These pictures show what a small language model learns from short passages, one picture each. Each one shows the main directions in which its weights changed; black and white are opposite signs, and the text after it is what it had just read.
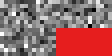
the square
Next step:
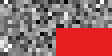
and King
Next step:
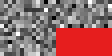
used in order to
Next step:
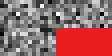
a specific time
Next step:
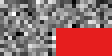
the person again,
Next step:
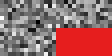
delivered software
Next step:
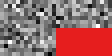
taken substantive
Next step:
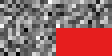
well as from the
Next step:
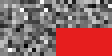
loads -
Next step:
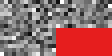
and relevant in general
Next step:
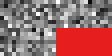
For example, its
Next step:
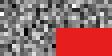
respiratory system
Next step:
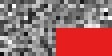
internal consistency coefficient
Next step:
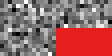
than the term to
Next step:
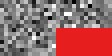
MOL solutions
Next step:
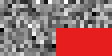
in the wall
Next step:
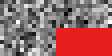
power responses of
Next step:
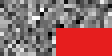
Fig. 3
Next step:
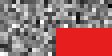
delivery system.
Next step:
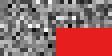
in oil production.
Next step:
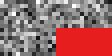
the impact of the
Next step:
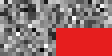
of all the three
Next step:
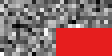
people, their work
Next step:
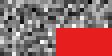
create an automated
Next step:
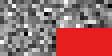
machine learning methods
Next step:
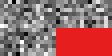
improve understanding of
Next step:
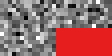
properties of clay
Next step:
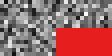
with valuable
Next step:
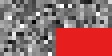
humans like
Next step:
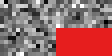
that the length of
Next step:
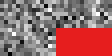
application as functional
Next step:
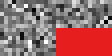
conflicts, particularly
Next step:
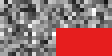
of a transport solution
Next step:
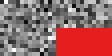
and managing the
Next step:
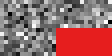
response to control
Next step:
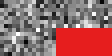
this scenario the
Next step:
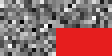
valence / low
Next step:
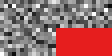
closed in a
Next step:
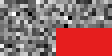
the fourth
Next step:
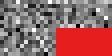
(for information –
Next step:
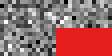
measurement; accuracy
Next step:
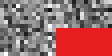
internet service
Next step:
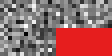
Prevention, social
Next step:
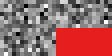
relationships that exist
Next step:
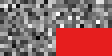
three shapes
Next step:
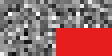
Future work This
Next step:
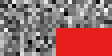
precipitation and
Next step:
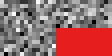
the waveform from
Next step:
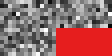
a complementary
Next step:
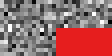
The filling
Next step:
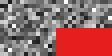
sample of numerical
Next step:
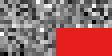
both students and
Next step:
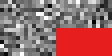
vary from country
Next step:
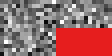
library for simple
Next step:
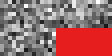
social media platforms
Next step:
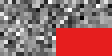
us from effecting
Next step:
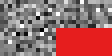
school functioning which
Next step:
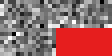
coders and
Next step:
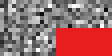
bottle and
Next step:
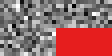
past performances of
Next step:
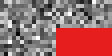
the comment on
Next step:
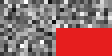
to baseline models
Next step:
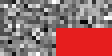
widely applied in
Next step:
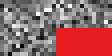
Education, many people
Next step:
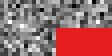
less developed countries,
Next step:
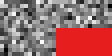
the university provides
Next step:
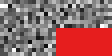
irrigation of
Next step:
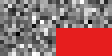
to compare
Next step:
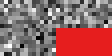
is, to
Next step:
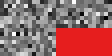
as affected by different
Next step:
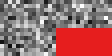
experience of 5
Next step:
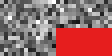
KO, and
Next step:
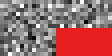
unaffected by
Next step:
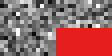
a correct
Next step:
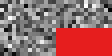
sample size is more
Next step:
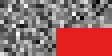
extract showed the highest
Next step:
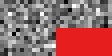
acid than the Y
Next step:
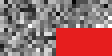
of generation based on
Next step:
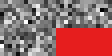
reports of
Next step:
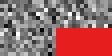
variation can be
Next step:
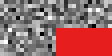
Playing a
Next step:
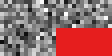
modeling of the
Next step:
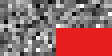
a fast and
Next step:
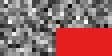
is a collection of
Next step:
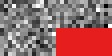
be modeled as
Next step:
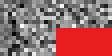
person's mood
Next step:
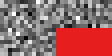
the water table on
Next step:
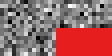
other optimization
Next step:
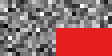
Crop plant parts
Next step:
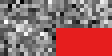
under a feed flow
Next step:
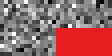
to zero,
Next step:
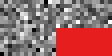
centers next to
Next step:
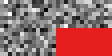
on Au
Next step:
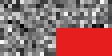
strain (%
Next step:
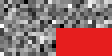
to assess how
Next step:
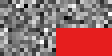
close to any dam
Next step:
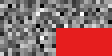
holistic concept
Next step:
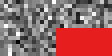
, Int.
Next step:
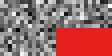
the text throughout
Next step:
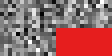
function and contributes
